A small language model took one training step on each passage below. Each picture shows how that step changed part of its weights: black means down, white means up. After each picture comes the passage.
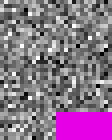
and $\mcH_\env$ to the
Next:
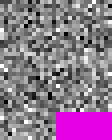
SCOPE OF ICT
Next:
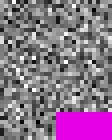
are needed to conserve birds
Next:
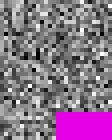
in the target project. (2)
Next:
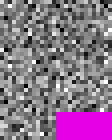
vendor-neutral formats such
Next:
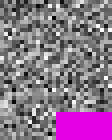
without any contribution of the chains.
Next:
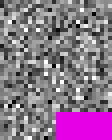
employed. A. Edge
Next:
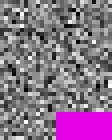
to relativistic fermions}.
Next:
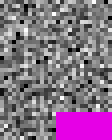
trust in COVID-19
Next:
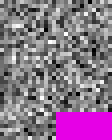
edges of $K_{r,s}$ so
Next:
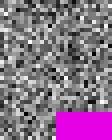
in the d-SVT algorithm.
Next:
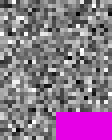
Conflict of interest CGM and
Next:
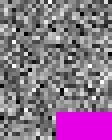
versus folding distance and
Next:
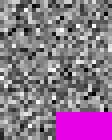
mixture of CTP and CTP
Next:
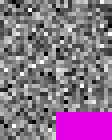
literacy: both private and
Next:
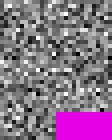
MCB.} \label{fig:
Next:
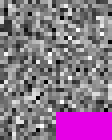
which growth numbers are available, it is
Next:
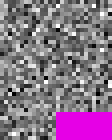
\cite{tanaka2009}. In
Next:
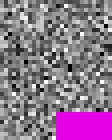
> 2$) behaves very similarly
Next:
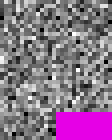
\Delta_{L,R} \rangle =
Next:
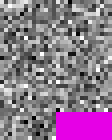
we present *Lagu Hantu*
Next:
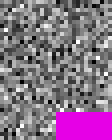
in education, but according to their
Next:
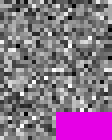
criterion $\int_0^{\tau}
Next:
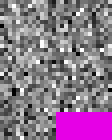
of Medical Sciences,
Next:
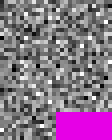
emphasize advantages and impact of
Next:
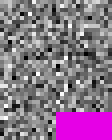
next equality: $$(a,
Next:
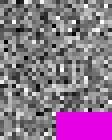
$T \times L^{3}$, given by an
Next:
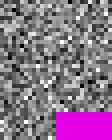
annually and monthly, as of
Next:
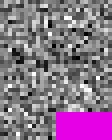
in NMP. The leftmost image
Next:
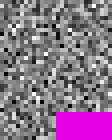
Station Latitude Longitude
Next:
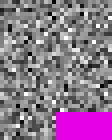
corneal endothelial cells.
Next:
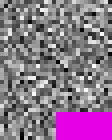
75 mg) for the prevention of
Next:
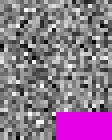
The figure shows the front-end
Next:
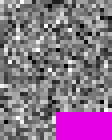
fully data driven, the leading
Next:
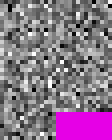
and heated on the water-bath for
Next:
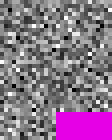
\end{center} \caption{The
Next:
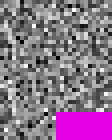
strong background of Hilbert space theory,
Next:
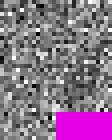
it is strongly related to the initial density. The
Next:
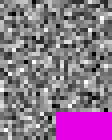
applies even in the weak field for the
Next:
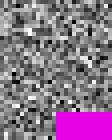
Bob and that the redshift is defined through
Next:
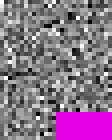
gels*, January 2000,
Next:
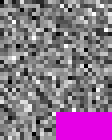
26 test subjects' images (20%
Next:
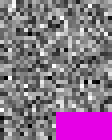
in charge of waste management in the
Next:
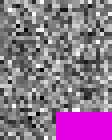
the population endanger the demographic
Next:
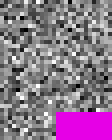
heritage but as a dynamic foundation
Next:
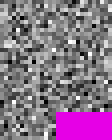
change: build a pilot of the
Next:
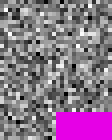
the scenario noted above, the
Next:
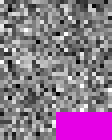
used to tune the QPC
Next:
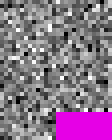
are positive and so all constituent
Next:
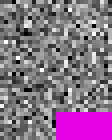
the deviation of the ERH from the
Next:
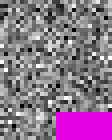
see, the dominant contribution to the
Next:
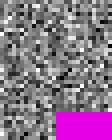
Data Book plants are in
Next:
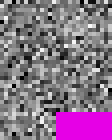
medium on the impurity. When the
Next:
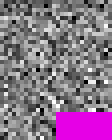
we define the threshold as 10\%
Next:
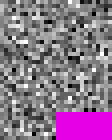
that Boas and Pythons are more
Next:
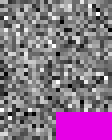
the GS concept was extended to
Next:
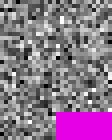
S1, the calculated critical points
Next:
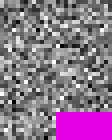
parameter space of this parametrization by using the
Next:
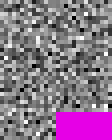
dimensional case a quantization condition of
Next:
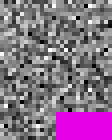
across all $\lambda$. Right panel
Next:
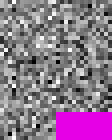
\setminus \Theta$ raises
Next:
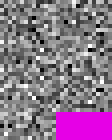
for (0.20) containing a
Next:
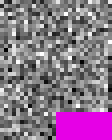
type and strength of interactions between
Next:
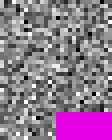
cases of breast cancer occur in
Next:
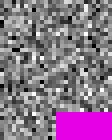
exceedingly higher in magnitude
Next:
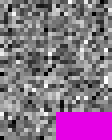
number of components, and hence the
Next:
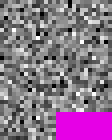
an octet of gluons and 1
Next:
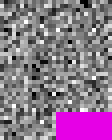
3 groups based upon the SCOP
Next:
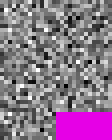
The growth of creative industries in the
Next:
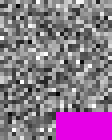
for professionals, heritage
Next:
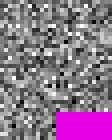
one comes from, be it wealthy or
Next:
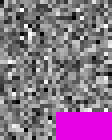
properties are strongly dependent on direction from which
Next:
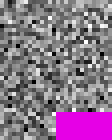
$\alpha=9$. The different curves in each
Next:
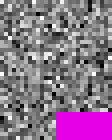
such retail chains. Their
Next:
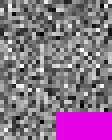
with it which are the central nervous system
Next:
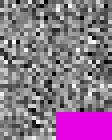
Fig. 7). Material based on
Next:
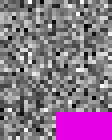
you content with your life?
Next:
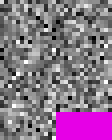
partial molar volumes [17]
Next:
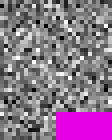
those with quiescent populations. Figure
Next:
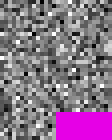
fruit quality, water use efficiency
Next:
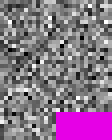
and Astrophysics, 22,
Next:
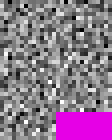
complete normalized expressions are then
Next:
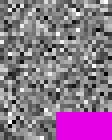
stakeholders and exchange with
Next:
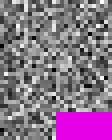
The certification is valid for 2
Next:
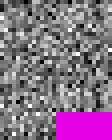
$\Psi(N,T)$ where $N
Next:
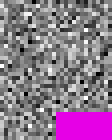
presented in Fig. 12, where
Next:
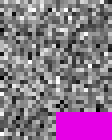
with one exception: the image quality of the
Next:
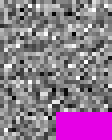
depend on the model one defines. For some
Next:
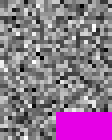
Josefsson and A.E.
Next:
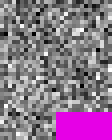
with arbitrary information³,
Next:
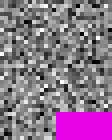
wealth. In action, actively
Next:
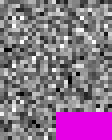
an indicator of the behavior of the
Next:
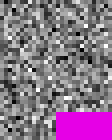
request. Ethics approval and consent
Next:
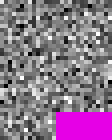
dashed lines in Fig. 3 a)
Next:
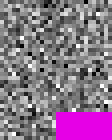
spin gives rise to integer charge
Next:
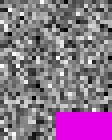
acceptable metallicity values for the given
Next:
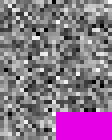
own free will or someone
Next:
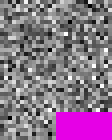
\rangle = dW/dx /
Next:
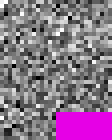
think is quite important. You've
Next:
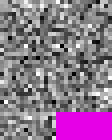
the oscillations in $T(k)$
